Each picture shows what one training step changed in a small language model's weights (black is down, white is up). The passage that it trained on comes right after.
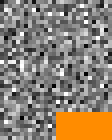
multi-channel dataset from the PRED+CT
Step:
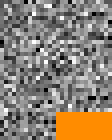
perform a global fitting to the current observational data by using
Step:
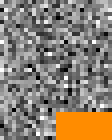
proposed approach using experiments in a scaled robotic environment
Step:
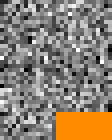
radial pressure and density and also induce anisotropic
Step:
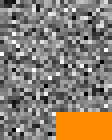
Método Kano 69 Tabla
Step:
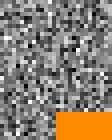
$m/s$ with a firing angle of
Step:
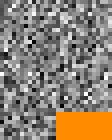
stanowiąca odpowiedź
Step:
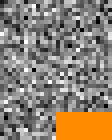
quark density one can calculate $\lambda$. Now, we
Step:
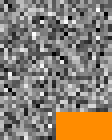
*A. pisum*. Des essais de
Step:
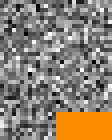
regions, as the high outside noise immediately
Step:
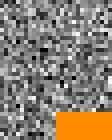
a evolução do uso e cobertura do
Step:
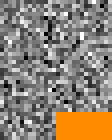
В римском праве не существовало
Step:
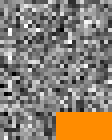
врахована через розбіжності у даті
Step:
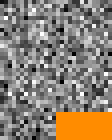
these system have active, receive, and passive
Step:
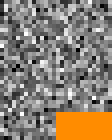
fundamental principles and phenomena in dipole lattice structures.
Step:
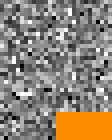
расчета произведенной энергии за
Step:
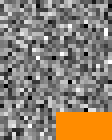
qilinmoqda. Hozirgi vaqtda
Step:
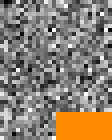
Bancos de Dados Relacionais.
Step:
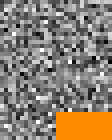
convention of introducing a minus sign in the definition
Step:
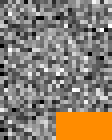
Econométricos. *Revista Estudos do
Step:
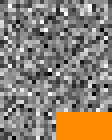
convergente, que integró la recolección y
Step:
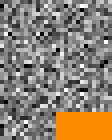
constante são executados - Útil para
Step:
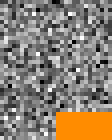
e acessões pode viabilizar projetos
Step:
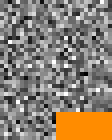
{Oh}}, \bibinfo {author} {\bibfnamefont
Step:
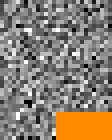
coefficient can then be fixed using the localisation constraint of
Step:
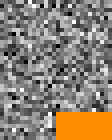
at sub-Kelvin temperatures. We find that
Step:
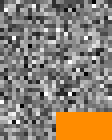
abundancia que la naturaleza puso para
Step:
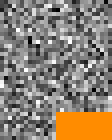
öffentlichen Raum – mit
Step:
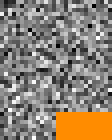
Sanskrit, Arabic as a single uniform
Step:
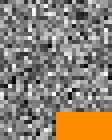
early-type range, the types E,
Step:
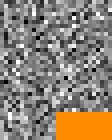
de equipo. 4. Competencia de comunicación
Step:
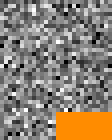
it is straightforward to verify that the polynomials
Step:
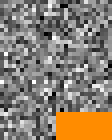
или *E. adenocaulon*,
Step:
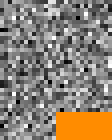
штампових іспитів; -
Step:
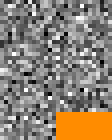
design her precoder based on any knowledge of the
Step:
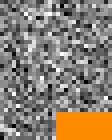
Bu bilan bola xatti-harakatiga
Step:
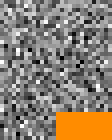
stop at a particular time; then the system then
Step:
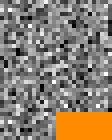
\usepackage{xcolor} \usepackage{array}
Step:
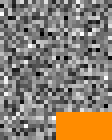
formats. Create a flipbook
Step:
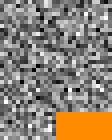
switching strategy switches between a set of
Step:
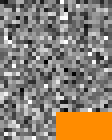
Ket: 1 = Tidak Terganggu
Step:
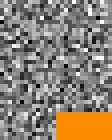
species. The resulting TBA system is in a
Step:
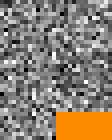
Liu T. Scale insects of economic importance
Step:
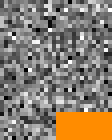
риносинусит, морфологические
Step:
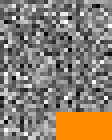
проблем у системах життєзабезпечення в
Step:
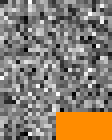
the fraction of protected posts that can be
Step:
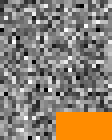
could be seen as a reasonable reference. Figure S7
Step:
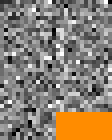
INFO Qabul qilindi:
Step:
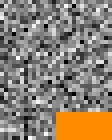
to observe that for Fermi liquids one can define the
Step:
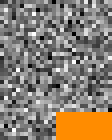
e o processo de derrocada do
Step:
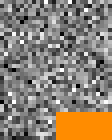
and quark contributions to the trace anomaly [11],
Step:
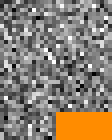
Desain Kaos Gambar 6. Desain
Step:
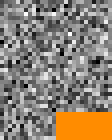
you want %% % \linenumbers
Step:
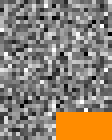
respectively to the relative and absolute boundary conditions for
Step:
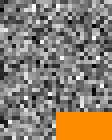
cannot be exactly the same when training with different initial weights
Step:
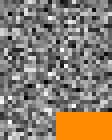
TarBase\\ miRTarBase\\
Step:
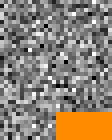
to retrieve all methods for each class from
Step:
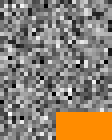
a vallás területén is. Az
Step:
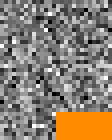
il caposaldo di numerose azioni
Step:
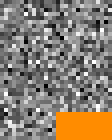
et al.\ \cite{Bru}), stands out
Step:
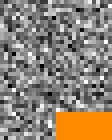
от общерусской культурной
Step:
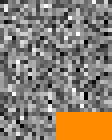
ularda sof tadbirkorlik muhitini
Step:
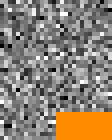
acetaldehyde and formalde- 178
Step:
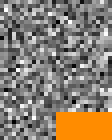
raqamli iqtisodiyotning muvaffaqiyati
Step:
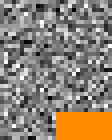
difference in 22~GHz and 43~GHz polarization position
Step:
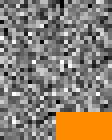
that the absorption time when the population has a single A individual
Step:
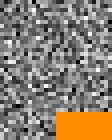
simulation of the response of STIX and
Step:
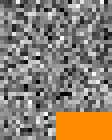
Hafez \cite{eawkp51}
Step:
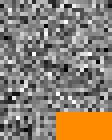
in the energy market\cite{eng:1}. By
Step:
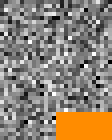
ham uzoq asrlik tarixga
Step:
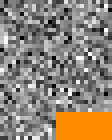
xalqlarning badiiy ijodi bilan birga,
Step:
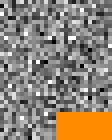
for the initial boundary conditions associated with the departure orbit
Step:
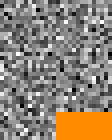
of this model would be the discovery of new
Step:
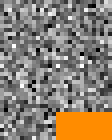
shuni aytishimiz mumkinki,
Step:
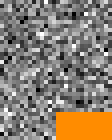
and to choose the right tool for the task. This
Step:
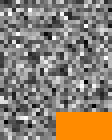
World's History. Pearson
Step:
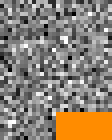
in the luminosity of the HB by a small but not
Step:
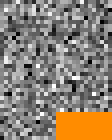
initial state of an inflating space cannot be
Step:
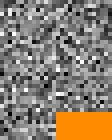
S. Artificial intelligence for the public
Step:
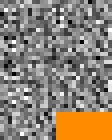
important role in skyrmion creation and
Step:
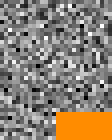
that the GC content is exactly 50\% and is thus
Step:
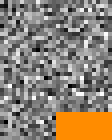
takes values in enveloping de Sitter algebra and
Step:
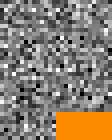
atomic ensemble by analyzing the quantum information
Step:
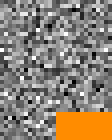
delta function relation \cite{regdelta} has been
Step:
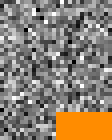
delve into a microscopic analysis of the dynamic process
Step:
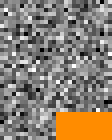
beradiki, jamoaviy fikrni
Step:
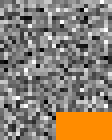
$m$. \begin{figure} \centering
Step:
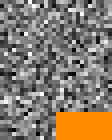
at temperatures significantly lower than the critical temperature, $T
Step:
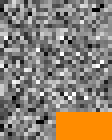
dynamics was utilized to determine optimal input directions for
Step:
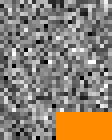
in both channels varied with a period of
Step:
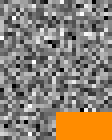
обслуговування a_{ij} в e
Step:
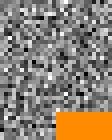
mavzusida xalqaro ilmiy-nazariy
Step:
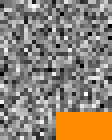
with depression. *The American Journal
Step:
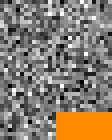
выполняются не по внешнему
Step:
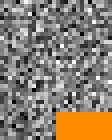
simulation results. They fit well with each other. This result
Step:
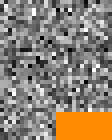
rekening dient gehouden te
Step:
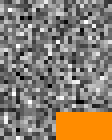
\end{itemize} In this work, we use
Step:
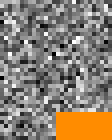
ruxsatsiz foydalanish; -
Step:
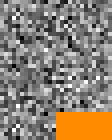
общественной жизни [3].
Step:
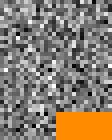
muassasasi 6 yoshli bolalarning
